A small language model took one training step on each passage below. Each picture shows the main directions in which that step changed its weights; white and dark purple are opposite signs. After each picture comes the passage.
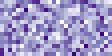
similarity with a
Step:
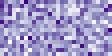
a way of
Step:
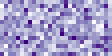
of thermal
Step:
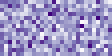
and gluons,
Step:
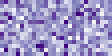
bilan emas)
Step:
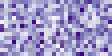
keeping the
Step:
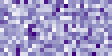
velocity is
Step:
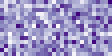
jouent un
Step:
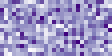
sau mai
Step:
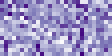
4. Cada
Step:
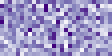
high if we estimate
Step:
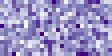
und Zugang
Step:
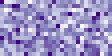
donde no
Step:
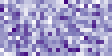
Cowie et
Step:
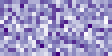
prematuridade e
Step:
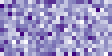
the chosen
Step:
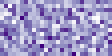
time span.
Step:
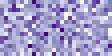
клетка с
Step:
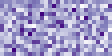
additional decade
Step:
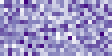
associated with
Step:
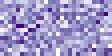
sur la comparaison
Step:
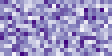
for mixing of
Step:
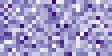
pair implies
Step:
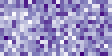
$T \to
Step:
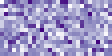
As explained in
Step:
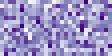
protocluster in
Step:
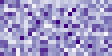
acerca de
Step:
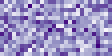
between the chains
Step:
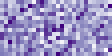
review the
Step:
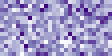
у детей
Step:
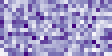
los nuevos
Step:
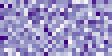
of the metric in
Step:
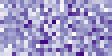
value of $\Delta
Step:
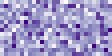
limits the comparability
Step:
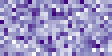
radial law)
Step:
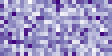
apoyo al
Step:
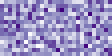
in value to our
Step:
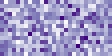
porque nela
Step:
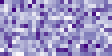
properties observed in this
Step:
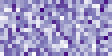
things at the
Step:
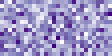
provide data that
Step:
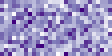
data (Section
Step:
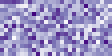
stars seem to
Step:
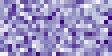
содда ва
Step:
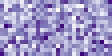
help enable
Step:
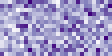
*Journal of
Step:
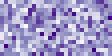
are moving
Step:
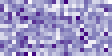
ainda não
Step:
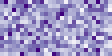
in Sgr A*
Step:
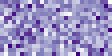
York, Nova
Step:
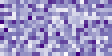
to which all the
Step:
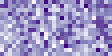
account for this
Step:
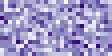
y Cía.
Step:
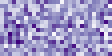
torsion in
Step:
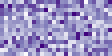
as a function of
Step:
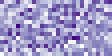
introduce a
